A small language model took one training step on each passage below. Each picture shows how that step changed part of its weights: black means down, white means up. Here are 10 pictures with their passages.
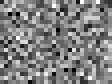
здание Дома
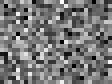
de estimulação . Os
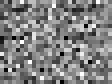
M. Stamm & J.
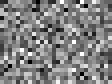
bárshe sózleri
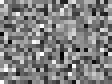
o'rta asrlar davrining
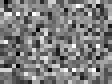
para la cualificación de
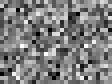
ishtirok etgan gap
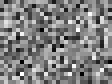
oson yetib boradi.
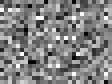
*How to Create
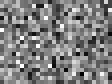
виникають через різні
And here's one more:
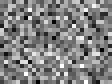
y dolor) e inclusión
